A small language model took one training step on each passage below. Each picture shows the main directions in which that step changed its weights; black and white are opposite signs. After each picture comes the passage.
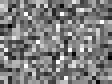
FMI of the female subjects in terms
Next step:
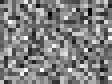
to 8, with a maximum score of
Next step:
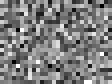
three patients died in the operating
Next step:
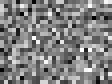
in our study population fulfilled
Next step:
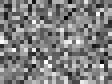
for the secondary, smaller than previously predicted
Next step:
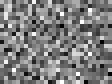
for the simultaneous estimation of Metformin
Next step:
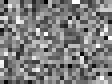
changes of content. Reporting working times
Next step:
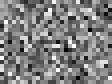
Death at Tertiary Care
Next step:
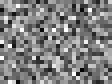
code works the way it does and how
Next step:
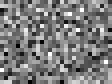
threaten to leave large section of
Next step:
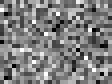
of using handcuff and
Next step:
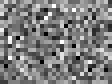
protection of children and young people is not
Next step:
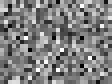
of residence North 0.124
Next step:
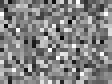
and pH 11, half-lives
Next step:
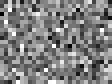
} dt \rightarrow 0 \quad
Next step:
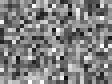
the local and global tonal context.
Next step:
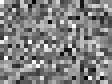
there were multiple abscesses.
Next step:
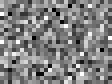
Government, European integration Martin
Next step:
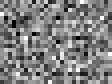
functions, time-stamped
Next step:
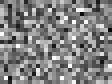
carotid artery for 1
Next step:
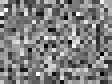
200 adults with intellectual challenges
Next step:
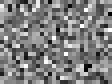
**C3**. After passing the column
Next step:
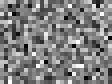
transformation. Formula instructions:
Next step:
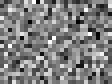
§1 KK is not without
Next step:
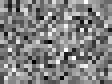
across a homogeneous network and service
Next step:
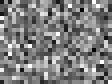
It was observed that these GAGs
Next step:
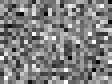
cells of the cervix go through
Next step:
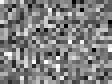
it is found that the tennis
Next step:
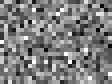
implemented in approximately 70% of firms in
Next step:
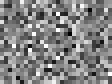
the natural world, they will know how
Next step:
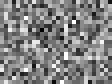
and locally for small fry
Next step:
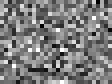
tests to disease management in an endemic
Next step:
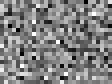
of Clinical Hematology,
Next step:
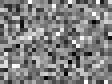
related to studying the specifics of different
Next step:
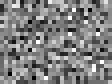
field observations, we assume that
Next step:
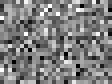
D, Hijab JR.
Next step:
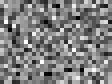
workload to get a satisfy a
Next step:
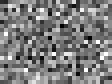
greater water savings, despite more extended
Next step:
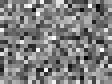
history. CLINICAL
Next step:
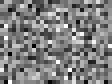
is used to identify drugs in biological samples
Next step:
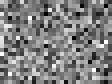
Ruibo Liu⁸
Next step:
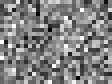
(top-right), window straight
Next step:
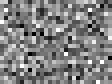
peoples, the comparative study of
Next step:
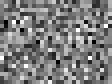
and reporting, in real time, the
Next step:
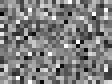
although different organs manifest varying degrees of
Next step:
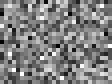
which includes four major aspects such as
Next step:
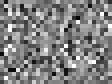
abnormal liver histology
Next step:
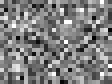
private-service delivery.
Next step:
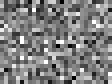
Department QUEST,
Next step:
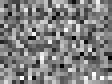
bring in more scientific studies in this
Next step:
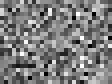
Heavy metals are non –
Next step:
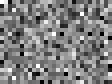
a decrease during exposure period of 24,
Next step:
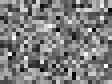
ASOM was present on one side while
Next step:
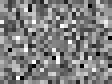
were also excluded from the study.
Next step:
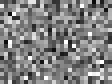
another. This allows attention to be focused
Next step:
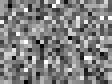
have almost similar socio-economic conditions.
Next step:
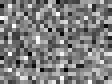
application of sulfolane but not
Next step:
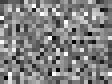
B = antagonist treatment 2
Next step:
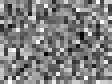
study of antifungal and antioxidant
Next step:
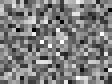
Women's Roles in Economic
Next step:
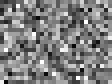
3.2 Result of Analysis of
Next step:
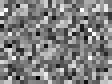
identify emotions in others. When you
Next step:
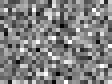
been recorded: five native and one
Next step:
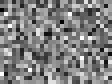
of chemical precipitation by continuous flow synthesis is
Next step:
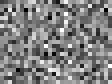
occurs. The clay can be
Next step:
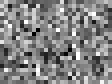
followed by Operations (16%) and
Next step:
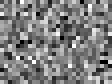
sparser and rooms were more
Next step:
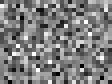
Plan: general purpose The DMP provides
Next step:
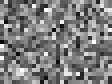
approved the final manuscript.
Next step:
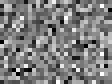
reader will also learn about the benefits
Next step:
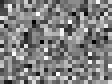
distributed through NNDC or equivalent
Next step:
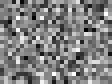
and climate, relation and cooperation, training
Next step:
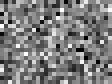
decisions. A clear understanding of which indicators
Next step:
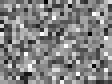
allow it to connect via the networks available
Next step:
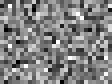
original draft. S.L.
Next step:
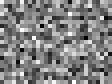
but its unprecedented
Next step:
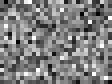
stocks; g/50m
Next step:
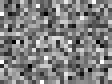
In Jordan, about
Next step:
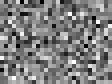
second- and third-tier local
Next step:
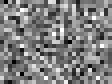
fibular loop, arch with loop,
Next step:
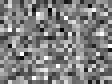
some regionally rare plants,
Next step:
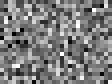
consequently low damping.
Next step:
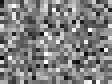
Although it is generally present in the
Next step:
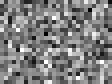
change or learning would occur if it is
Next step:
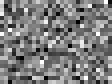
In this study, we targeted
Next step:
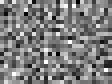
where a_i is the expected
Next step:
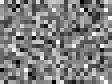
1 0 Ambala Ambala
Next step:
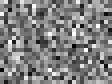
libation will be poured.
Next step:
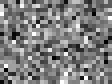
in nine (9) local government
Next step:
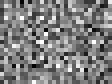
as the optimizer, with a learning
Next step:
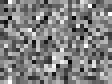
young age can be crucial for students'
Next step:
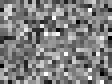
even if the upper limb is going
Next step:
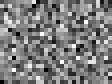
another person linked to a patient.
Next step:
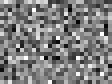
machining system in evaluating and decreasing the
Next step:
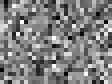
E_{\text{total}}$ yields
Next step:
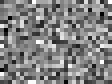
accepted with the purchase of
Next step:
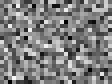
systems displayed adequate agility to
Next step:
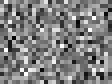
potential utility for future preclinical
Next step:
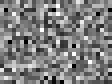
Consultants and Other expertise who
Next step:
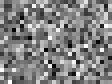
the will to the divine purpose
